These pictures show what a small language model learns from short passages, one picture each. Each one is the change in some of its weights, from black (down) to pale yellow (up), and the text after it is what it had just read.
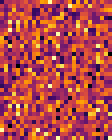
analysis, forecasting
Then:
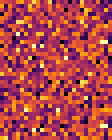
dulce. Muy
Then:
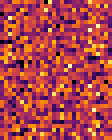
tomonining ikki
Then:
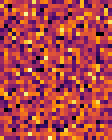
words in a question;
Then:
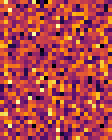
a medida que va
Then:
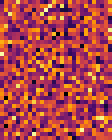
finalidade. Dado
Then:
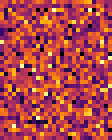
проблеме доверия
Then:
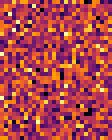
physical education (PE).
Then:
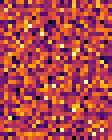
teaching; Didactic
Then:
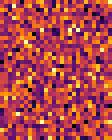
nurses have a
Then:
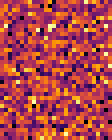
including gene expression,
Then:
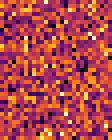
аутор је
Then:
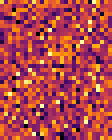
os impactos que a
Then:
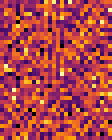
teaching process is used in
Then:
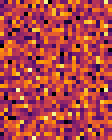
measures the acceleration
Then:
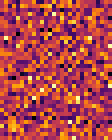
5) or linear
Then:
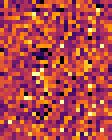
uchun asoslangan va
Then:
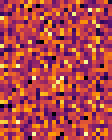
the lakes.
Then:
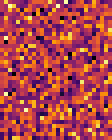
un límite
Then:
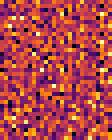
la jungla en un
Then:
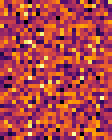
during the course of the
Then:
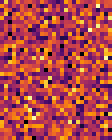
biological response of species
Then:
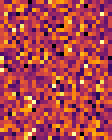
centre for the translation
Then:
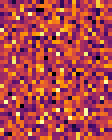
been calculated for the 11
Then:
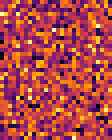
operating frequency. This
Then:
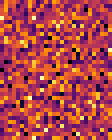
for Assessing
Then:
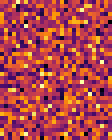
means every component of
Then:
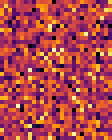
the one hand, by a
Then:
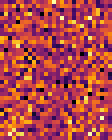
study revealed
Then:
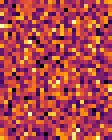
financement public de la
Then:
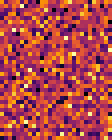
fixed assets
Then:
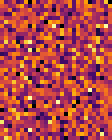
with decreased physical activity
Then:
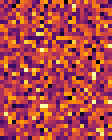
диагностики и
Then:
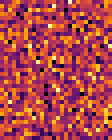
A2C solid and
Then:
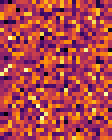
of the students as it
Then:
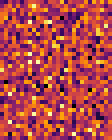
To'g'ri va
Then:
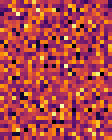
para que os educandos
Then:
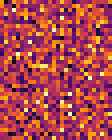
event spaces that can
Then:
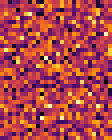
by looking at the
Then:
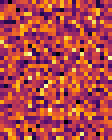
of the region and the production
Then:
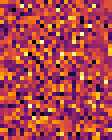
and in females was
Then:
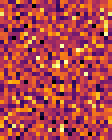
metal – Victor
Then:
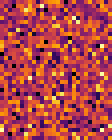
xalq patent
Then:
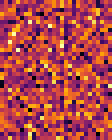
and placed in the path
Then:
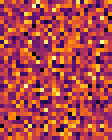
A stable power source
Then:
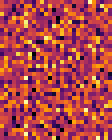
weight reduction, which
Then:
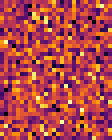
In today’s
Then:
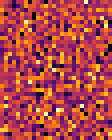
If the above steps
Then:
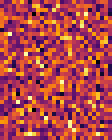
trial in any place
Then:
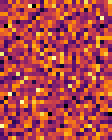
conformational change.
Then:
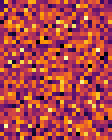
and strengthen their creative
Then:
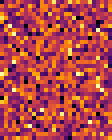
backward martingale
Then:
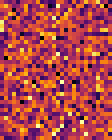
The “one-part”
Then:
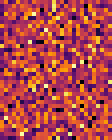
the 18-month
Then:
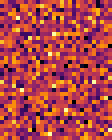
siRNA and
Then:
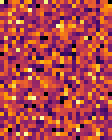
under all tested conditions while
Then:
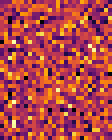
result in Table 14 shows the
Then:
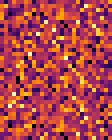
preventive actions aimed
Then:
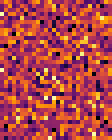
α у крові
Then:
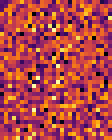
Templeman et
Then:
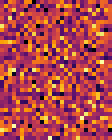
E-mail ⁴:
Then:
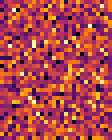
à essayer de
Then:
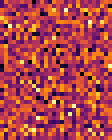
personal life. Risk
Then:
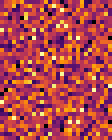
primary goal of
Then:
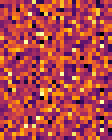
solution. Table 1.
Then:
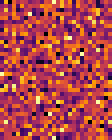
model to the PSD
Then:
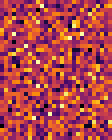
Regulator a legal
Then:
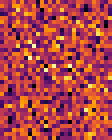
populations met mention
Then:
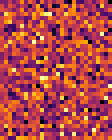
и кључне
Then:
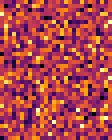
meio da ampliação
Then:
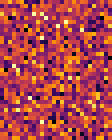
ideja koji u
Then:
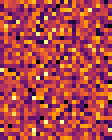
STAND BY
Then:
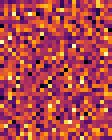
described as a new
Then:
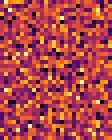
a bunch of
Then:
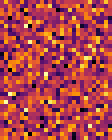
also has vitamin K
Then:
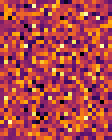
tibbiyot va
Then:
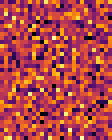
davomida birdek
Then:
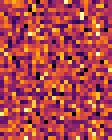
András Egy
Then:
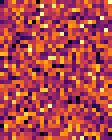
enable or limit its
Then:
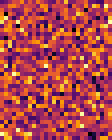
Ş. ve
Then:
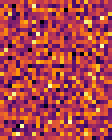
por el DANE en
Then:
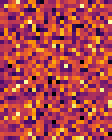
va qandga boy
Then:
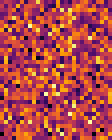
boshqaruv organi
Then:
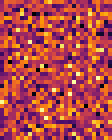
are selling their
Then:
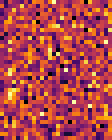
aparecer investigaciones
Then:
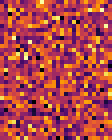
has been isolated from
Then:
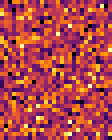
solvents. It
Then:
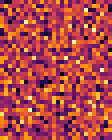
fait naturel de
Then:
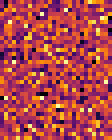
kematian bagi
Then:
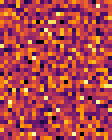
the European Parliament and
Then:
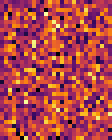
berdasarkan hasil
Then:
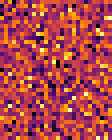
является развитие
